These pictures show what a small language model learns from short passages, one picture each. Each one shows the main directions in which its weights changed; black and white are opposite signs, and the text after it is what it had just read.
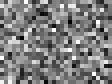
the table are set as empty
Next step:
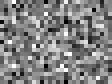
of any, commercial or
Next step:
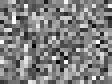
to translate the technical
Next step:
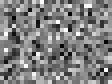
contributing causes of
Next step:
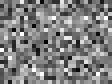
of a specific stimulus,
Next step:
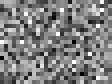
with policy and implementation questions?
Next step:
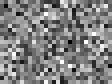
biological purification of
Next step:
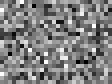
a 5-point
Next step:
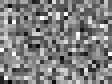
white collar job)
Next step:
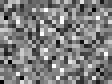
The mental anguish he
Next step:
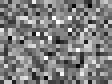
are pursued thanks
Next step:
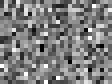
landscape dynamics
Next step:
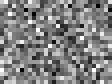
study had a regenerated
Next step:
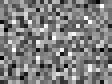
paper a novel super
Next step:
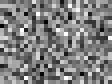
donors' representatives
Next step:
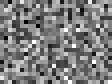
data center costs. This work
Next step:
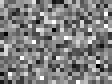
« Description of
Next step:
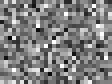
over into India, with rates
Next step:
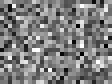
76 sources explored,
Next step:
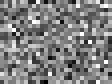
and valuable. Adapted
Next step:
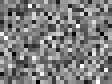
rice populations.
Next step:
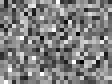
structures, especially under
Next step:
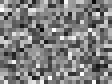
Deposits 0.85
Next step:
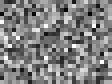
by the war remains
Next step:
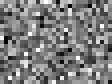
completion of construction projects in
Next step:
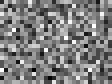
and other mechanisms before
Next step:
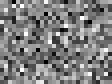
of the university community, thus
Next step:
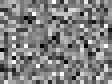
identified from roasted
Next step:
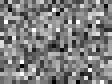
This paper presents a brief
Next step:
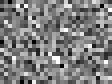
created a form of resistance
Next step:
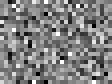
of the sources of resistance
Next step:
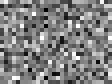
voltage schemes are
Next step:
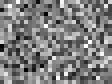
configuration. A
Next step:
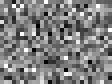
of modern infrastructure, digital
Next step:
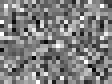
the first peak represents
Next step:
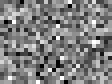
were obtained from pediatric
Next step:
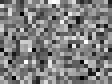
Preusser, F.,
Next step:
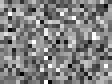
“Bahrain national 2030
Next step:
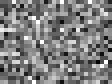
in the enclosure is
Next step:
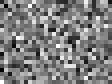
machines (SVM),
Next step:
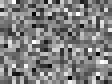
point $x_8 \in
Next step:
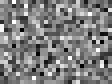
at which loads get
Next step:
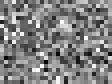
that some of the protein
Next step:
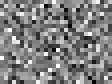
help preserve intangible
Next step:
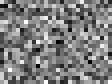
explain the peak temperature found at
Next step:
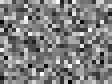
not appear to greatly
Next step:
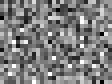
BPR procedure proposed in
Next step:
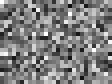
have the expertise and
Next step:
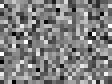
a discernible change.
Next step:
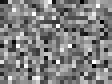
(category "B"):
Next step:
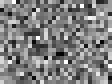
to 2050, and their reduction
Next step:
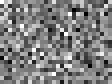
Membership Function,
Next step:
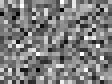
add-on Drupal
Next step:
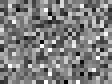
determinant issue. Critical
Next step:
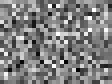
domestic grape
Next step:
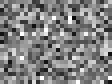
as the situation in
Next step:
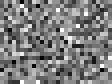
Control Technologies,
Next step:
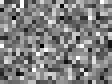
infection , dysuria.
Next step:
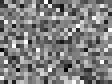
modified by the CTI
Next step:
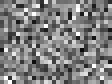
droughts were effectively
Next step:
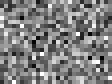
that lecturers need to
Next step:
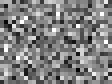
not show ovarian
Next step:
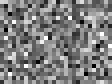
class, while false positive
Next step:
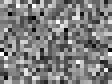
balanced values of
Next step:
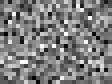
\end{aligned}$$ To assist
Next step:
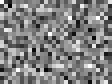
ultrasonic sensor to
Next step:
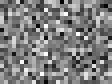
constraint, it is
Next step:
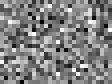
improvement. **Material &
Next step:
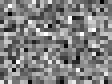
to the medial portion of
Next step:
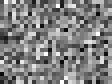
networks and systems based on the
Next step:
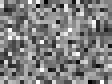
the cases USG were
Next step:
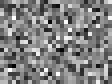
of urine, BPH
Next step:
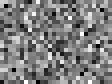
she recalled,
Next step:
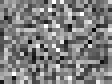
learning was an obligation
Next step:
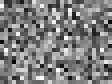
supply chain network and knowledge management
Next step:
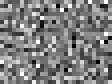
At the formal level and based
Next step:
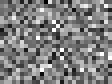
va past legirli
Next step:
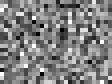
a persistent problem is
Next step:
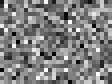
farms which are in production,
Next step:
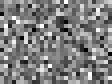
safe workplace
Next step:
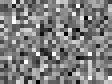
and the external resistance
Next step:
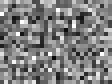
perplexity and topic
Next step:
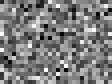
Abstract As an
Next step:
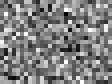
preserved. The rear
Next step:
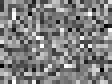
leadership. Economic and
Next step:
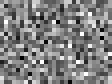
to a (re-) analysis of
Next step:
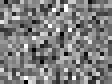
The study employs dynamic
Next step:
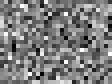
the relays and the value that
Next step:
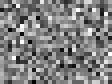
Study Parameters of
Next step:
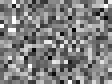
and legal provisions
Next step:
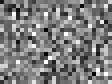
Currently, we are in
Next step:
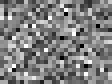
technologies for Earth Science
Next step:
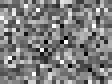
ways by providing new solutions
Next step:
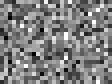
voltages. However, the most
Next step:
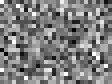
wireless sensor networks
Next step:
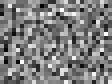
South Korean firms
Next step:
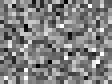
study revealed that the
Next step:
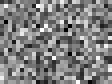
Therefore, it seems important
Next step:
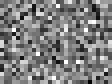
by the parties which involved in
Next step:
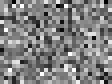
of the employment contract, and
